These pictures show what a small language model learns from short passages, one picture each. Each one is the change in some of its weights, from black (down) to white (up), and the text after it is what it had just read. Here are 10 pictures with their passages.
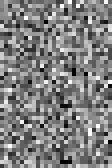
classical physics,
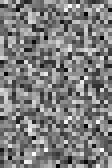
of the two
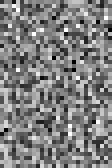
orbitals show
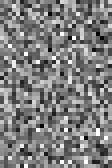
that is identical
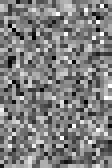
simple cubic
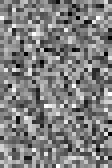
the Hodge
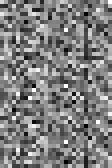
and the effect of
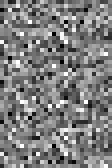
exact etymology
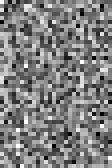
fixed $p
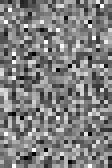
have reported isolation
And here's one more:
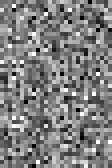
Euler eq
